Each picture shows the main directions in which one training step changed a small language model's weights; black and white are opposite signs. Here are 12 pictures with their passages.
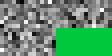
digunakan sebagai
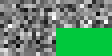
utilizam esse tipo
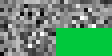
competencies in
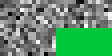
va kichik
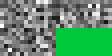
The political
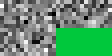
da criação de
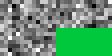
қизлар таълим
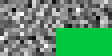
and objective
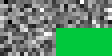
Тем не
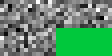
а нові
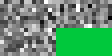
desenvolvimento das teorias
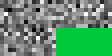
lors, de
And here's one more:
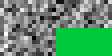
jen 3 %
